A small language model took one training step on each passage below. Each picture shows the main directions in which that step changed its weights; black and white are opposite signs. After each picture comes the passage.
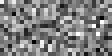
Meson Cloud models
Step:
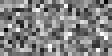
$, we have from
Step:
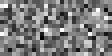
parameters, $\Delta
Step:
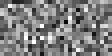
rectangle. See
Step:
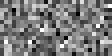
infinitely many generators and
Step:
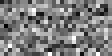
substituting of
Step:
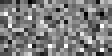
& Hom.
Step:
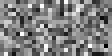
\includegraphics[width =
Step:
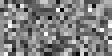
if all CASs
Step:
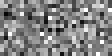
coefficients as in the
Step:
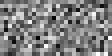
of the bimodal
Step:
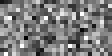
transformation uniformly distributes
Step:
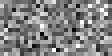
with our previous estimates,
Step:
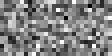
where each method's final
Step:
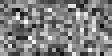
Let $G$ be
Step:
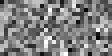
locations subject to the
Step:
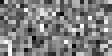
designs. However,
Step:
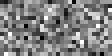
plots represent a comparison between
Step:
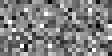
Inst. Method
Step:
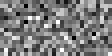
broadened when the
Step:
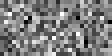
linear chirp is
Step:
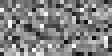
or below. For the
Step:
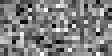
attractive for
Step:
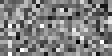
of 32 by using the
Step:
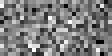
Majorana vortex
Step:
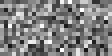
of lines ODEs
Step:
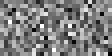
in-plane three
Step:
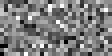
int}})$. The remainder
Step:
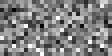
(Schwope et
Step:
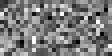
nonnegativity of
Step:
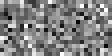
makes our spectral predictions consistent
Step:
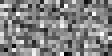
for all $h
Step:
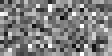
circles.) For the
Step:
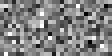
Theorem 1.1 and
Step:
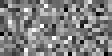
is well-defined.
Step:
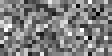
be referred to as
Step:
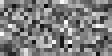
do not present explicitly the
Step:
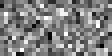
function (solid line).
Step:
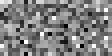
use artificial
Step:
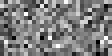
our algorithm and the
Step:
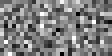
is intimately
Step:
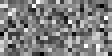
field early-type galaxies
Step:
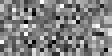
We observed a hump
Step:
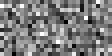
above, for any
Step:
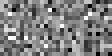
= \wtrs
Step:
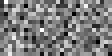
for three different strengths
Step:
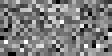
that appear in the formula
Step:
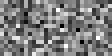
standard Laplacian)
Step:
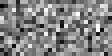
of weak type estimate for
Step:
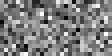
superconducting order
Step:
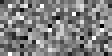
Next, we obtain
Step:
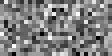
of my original proof of
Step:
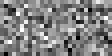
In rescaled form
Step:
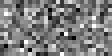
theory of unbounded operators
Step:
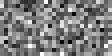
the upper critical magnetic field
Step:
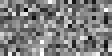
and 0 otherwise. Then
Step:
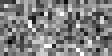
parabolic subgroups
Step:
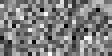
in $\Omega$ to
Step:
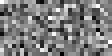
error levels settles
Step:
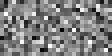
Euler method are proved,
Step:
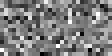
Recently, a
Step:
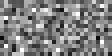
of bounded geodesics in
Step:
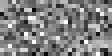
Keck Foundation.
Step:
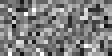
2N$ when the
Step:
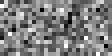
$\beta$ of them
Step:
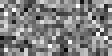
gap (and the
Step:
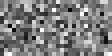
a factor of five in
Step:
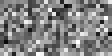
this is essentially all the
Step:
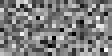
Mars: Laboratory
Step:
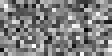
Reynolds number is
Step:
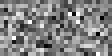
of the spacetime (as
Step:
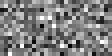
positive integer $n$.
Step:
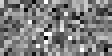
the excitation cross sections for
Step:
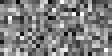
{author} {\bibfnamefont
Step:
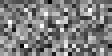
Statist. 18
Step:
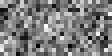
interpretation of\ldots
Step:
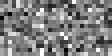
torus case. We have
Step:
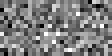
to take Newton's
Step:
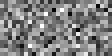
in this work, the
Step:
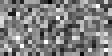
Moreover, in Table
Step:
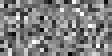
If $A\geq
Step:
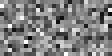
corresponding to the minimum scale
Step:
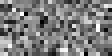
pan and backrest.
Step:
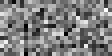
years, the radius will
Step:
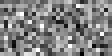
of holes (see
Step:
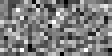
excluded by our
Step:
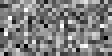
the double Rashba
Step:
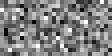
the corresponding normalization, satisfies
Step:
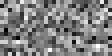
the American
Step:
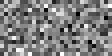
essential here that both local
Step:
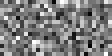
note is primarily to
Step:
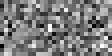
to the minimum edge
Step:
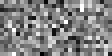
thus, because we already
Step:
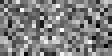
that have these properties.
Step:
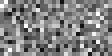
and phase labels are
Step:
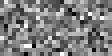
are centred on zero
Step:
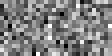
opposite to it.}
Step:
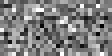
Kosba for help
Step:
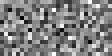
ellipse in the bottom
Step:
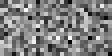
references therein).
